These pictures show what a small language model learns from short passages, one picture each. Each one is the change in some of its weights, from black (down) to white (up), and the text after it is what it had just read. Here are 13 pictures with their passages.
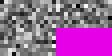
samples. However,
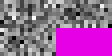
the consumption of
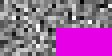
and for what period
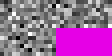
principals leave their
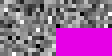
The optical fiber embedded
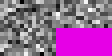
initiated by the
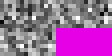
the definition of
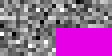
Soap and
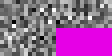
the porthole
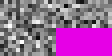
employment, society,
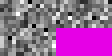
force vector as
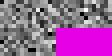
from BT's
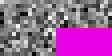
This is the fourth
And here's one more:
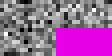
existence. It
